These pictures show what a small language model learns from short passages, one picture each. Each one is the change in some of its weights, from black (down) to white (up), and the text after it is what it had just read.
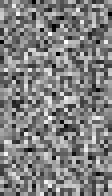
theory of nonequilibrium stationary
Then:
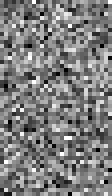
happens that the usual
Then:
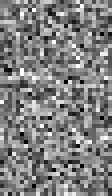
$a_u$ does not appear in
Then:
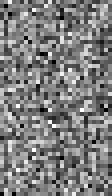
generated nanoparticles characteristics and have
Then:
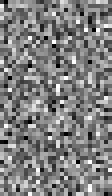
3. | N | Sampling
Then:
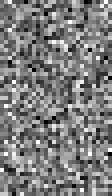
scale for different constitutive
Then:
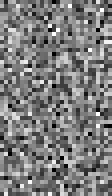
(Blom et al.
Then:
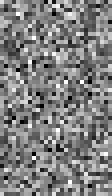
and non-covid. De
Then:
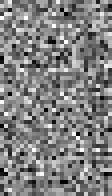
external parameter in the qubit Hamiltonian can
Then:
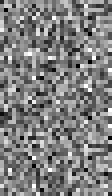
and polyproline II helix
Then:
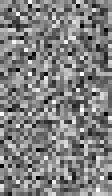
inject the filter response in the motion
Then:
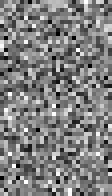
3A1, Canada}
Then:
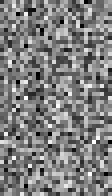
Engineering from Anna University,
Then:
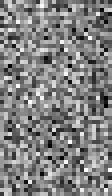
investigating the magnetic field data for both
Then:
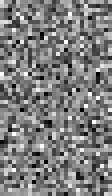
and the mass (energy) absorbed
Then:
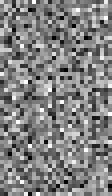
text; the remaining terms are the
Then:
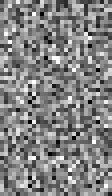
and those dominated by AGN activity.
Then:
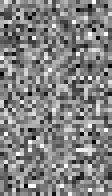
at the generalisation of findings (the
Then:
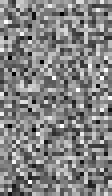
is the most important factor in increasing the
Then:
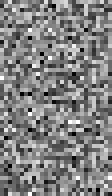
gravity stress tensor of a reference
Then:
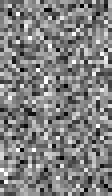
underestimation of the intensity of
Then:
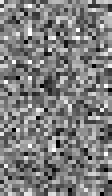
\Pi \, \theta + \pi
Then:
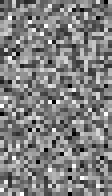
gravitational wave that is passing through a
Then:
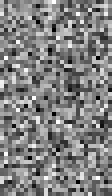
simply reflected their own thoughts
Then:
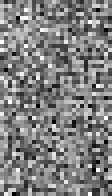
the order of 2 cm, and
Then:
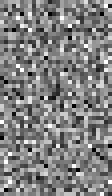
reach symptom criteria still can
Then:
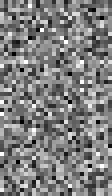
in the nebula. The corresponding
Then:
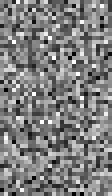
different causes: first of all they provide
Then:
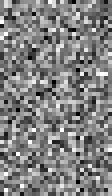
inversion region. The potential applied between
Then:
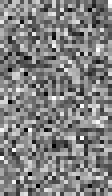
the right number of cluster heads,
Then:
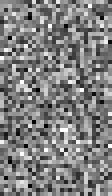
together at home as a family for
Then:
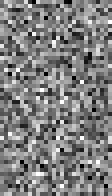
the nature of gamma-ray
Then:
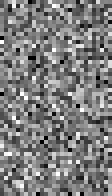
banks. Scheduled
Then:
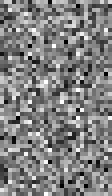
categories of participants, or at least a
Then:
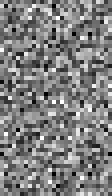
corresponding judgment of relative importance between
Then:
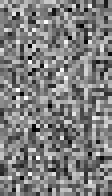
thought, belief, expression of
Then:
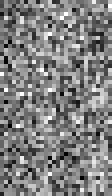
a general form the formfactor in
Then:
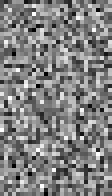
which comes after 84–150
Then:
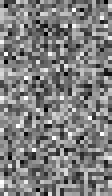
PROJECT GRIP
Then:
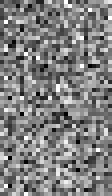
\bibinfo {pages} {683}
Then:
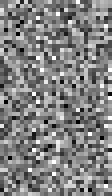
of the Open Science landscape.
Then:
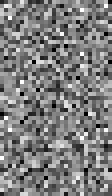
Am. J. P. Sci,
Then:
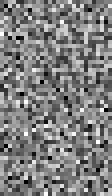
material but each fibre bundle.
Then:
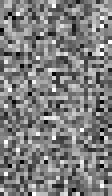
spatial string tension in the
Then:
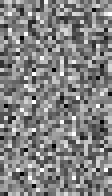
greater transfusion needs. In addition,
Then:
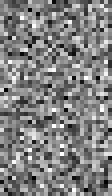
$q$ values the higher multipole
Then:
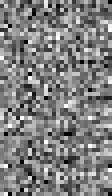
| | | | | Torsemide
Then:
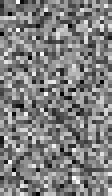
are deployed might not be
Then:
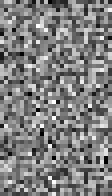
primary urinary bladder
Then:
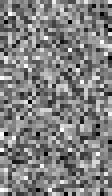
as well as the cultural
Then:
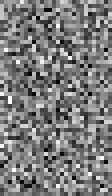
Sokoto Rima River
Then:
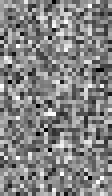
robust in environments with
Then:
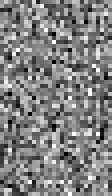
computer to minimize the energy expectation
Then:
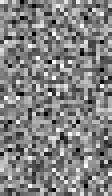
system for early flood warning
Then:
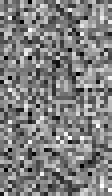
stimuli) but also learns
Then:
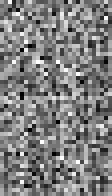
visual content, such as in secure
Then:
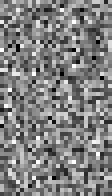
or interaction effects. This is applied in the
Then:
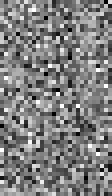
of BERT). [CLS]
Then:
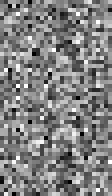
branding allows not only to improve the
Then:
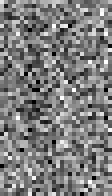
cent (39 disabled students) of
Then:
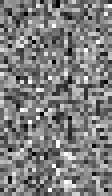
\ , \end{equation} where
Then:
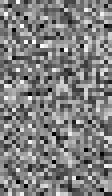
pharm pharmaceutical
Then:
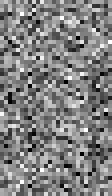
relatives' experience and knowledge about living
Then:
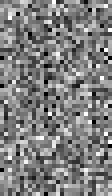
Zuo G, Qi J,
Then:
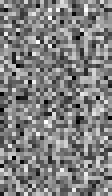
were screened for steroid
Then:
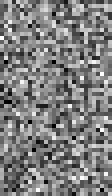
shape is not an adequate description of
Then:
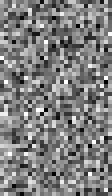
{\it Time Series
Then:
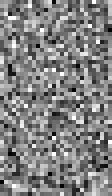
the infinite range interaction, we
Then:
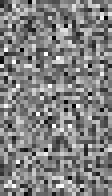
worked together –like 'forward
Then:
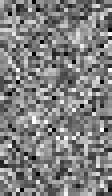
only from virtual particles. There
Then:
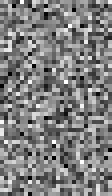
is a package for simulating a single
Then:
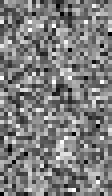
\end{equation} This potential can be
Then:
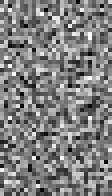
sudden understanding. The reader
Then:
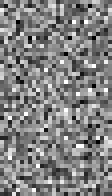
closed helicoid (auger).
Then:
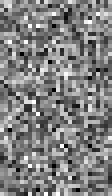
levels\\\hline File Size by
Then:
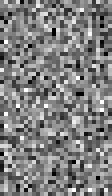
scratch. The result of these
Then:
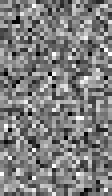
it is sort from highest to
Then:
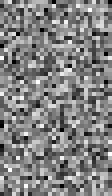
implements the steady state
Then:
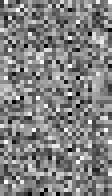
oxygen free radicals.
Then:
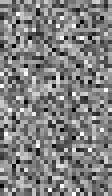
The mixed phases are also
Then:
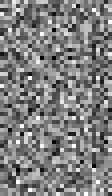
like lack of finance, marketing ,
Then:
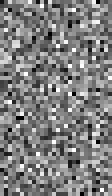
share please put in the
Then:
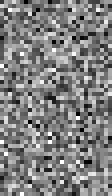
coefficient $B_o$ is not known
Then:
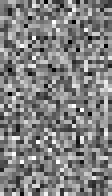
and researched in different domains to
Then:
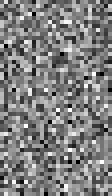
British occupancy
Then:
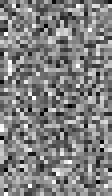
Accepted: 11 August
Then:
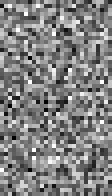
/ decisiveness / confidence /
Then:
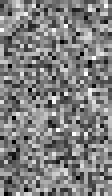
the (1313) structure cannot give a
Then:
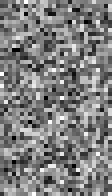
$V$ may be defined as a sum
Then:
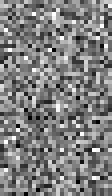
have tested the Unified data model on
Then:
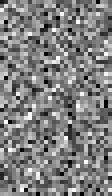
> 0 \wedge L=N
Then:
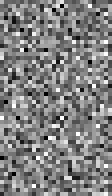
of batch effects. Scatter
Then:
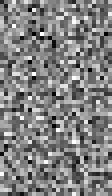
is government and law. However, the
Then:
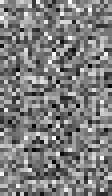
Ends: Celebrate
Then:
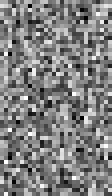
For each trial, participants performed the standard
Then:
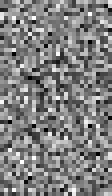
ANOVA. Data points correspond to
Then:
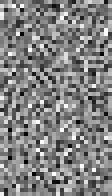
49% of patients respectively.
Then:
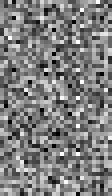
itself can have therapeutic
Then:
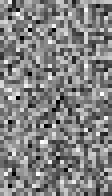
requirements, such as, maintaining optimal levels
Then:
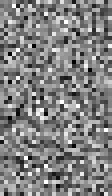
capabilities of quantum information processing devices
